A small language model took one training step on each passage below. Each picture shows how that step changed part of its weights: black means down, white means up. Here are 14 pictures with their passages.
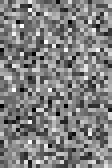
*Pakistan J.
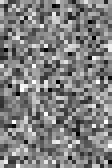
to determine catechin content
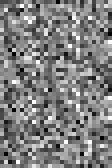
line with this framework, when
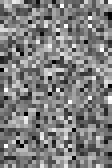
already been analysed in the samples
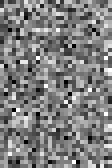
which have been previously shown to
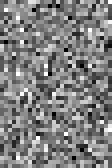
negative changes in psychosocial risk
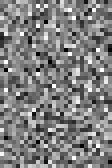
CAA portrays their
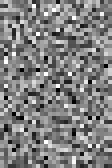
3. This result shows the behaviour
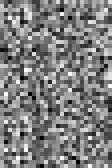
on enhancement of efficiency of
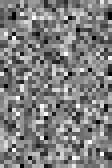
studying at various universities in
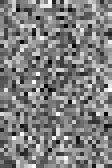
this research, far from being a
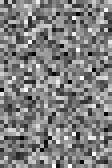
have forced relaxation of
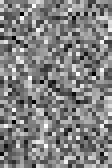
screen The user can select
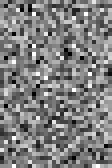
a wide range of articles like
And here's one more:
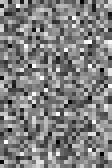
The teacher's role in this is
